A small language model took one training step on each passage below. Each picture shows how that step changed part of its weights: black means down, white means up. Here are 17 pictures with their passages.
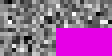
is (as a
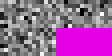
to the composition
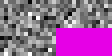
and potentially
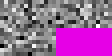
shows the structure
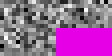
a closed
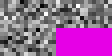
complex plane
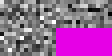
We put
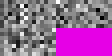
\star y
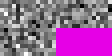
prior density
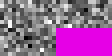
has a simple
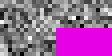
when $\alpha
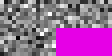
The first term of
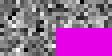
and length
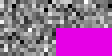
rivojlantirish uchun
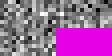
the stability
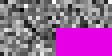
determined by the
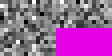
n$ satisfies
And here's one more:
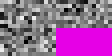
to limit the
